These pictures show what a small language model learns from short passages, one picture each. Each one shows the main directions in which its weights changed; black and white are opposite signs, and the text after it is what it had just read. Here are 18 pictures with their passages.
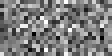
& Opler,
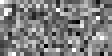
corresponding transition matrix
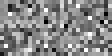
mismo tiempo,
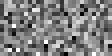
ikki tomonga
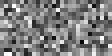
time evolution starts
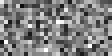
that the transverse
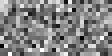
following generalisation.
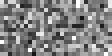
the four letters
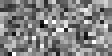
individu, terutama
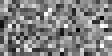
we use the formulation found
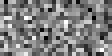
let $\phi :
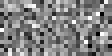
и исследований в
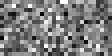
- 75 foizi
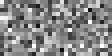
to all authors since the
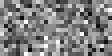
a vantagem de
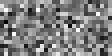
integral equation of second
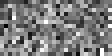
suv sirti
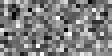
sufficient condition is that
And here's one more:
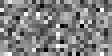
an umbilic point
